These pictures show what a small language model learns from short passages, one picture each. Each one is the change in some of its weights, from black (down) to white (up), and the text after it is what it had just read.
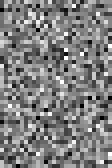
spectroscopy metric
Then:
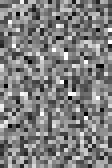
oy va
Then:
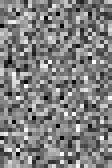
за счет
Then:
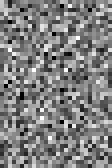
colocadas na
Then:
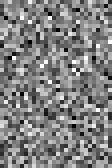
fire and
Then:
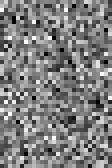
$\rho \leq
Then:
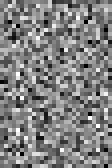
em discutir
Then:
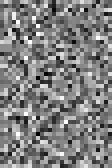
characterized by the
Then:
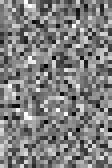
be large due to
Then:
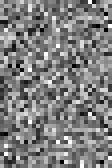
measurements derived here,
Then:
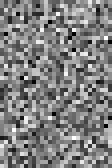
that, for any
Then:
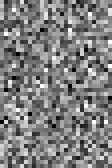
it as a
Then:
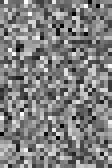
as part of a
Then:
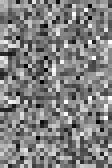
of relativistic
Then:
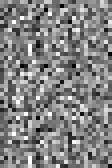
A theoretical study
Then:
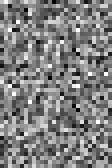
the class distribution of
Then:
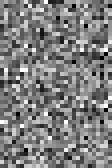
intended to
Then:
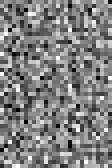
system is in the
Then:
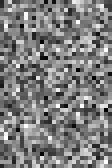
interferências de
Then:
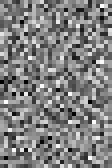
casi la
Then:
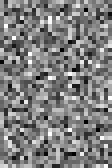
presents a high
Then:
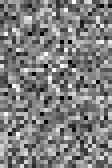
density will also
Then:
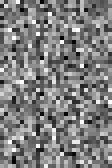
the same time,
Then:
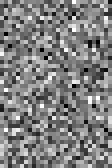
0$ are
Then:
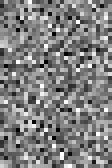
kann und man
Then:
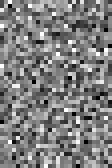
The rulers
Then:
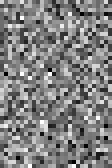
and only if the
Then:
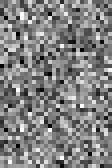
of Energy and
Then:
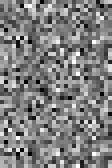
de cooperação
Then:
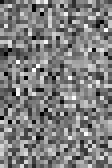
line of sight
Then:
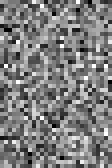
for each nuclear
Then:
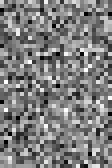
terrein van
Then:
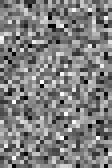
detey i
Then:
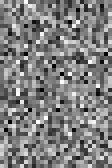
of a large number
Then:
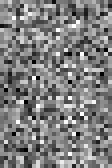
overlap any
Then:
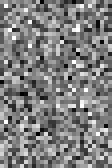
where the finite size
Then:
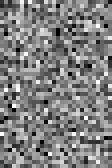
goal is to
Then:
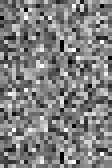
is presented in the
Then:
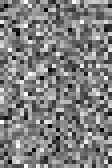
normal to the
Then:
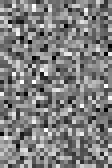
of lanes
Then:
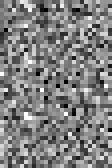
be obtained,
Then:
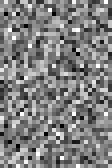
the case of a
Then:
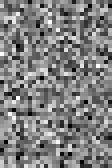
Even the
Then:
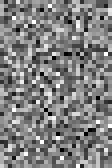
de Santa
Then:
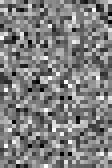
could create complex
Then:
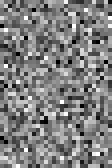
for improving the
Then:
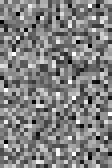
comb appears,
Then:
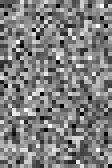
or withdrawal
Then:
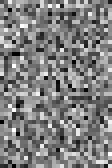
as a static
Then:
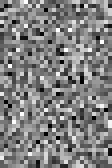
bits to a
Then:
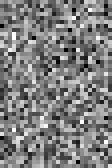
calculated using the
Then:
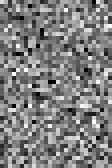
general which kind
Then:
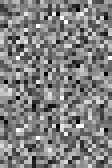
кадров на
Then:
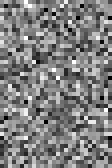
to be able
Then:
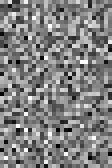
damping terms
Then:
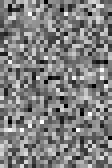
angle. For
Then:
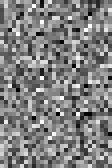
nuclear angular momentum
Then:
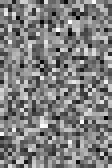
consistent between the
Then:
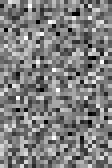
order at high
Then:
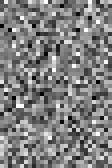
The development of
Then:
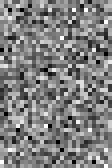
dos anos
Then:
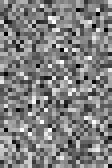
and MEC
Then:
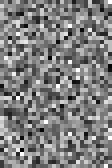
як основа
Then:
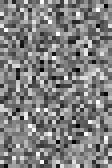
correct. As
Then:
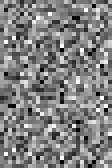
To compute the
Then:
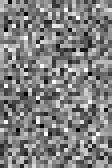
atuação de
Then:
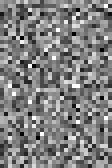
neither the position
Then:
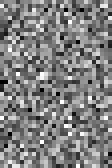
en la propia
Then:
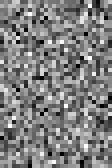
сталь з
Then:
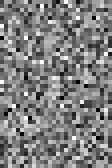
all coupling vectors
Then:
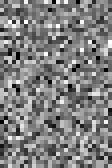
and it increases
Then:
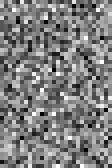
host star age
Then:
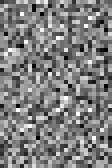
height =
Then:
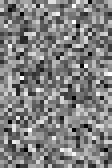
energy of muons
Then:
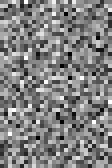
regular critical
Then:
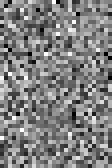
viga de
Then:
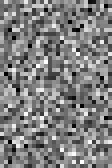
of the order of
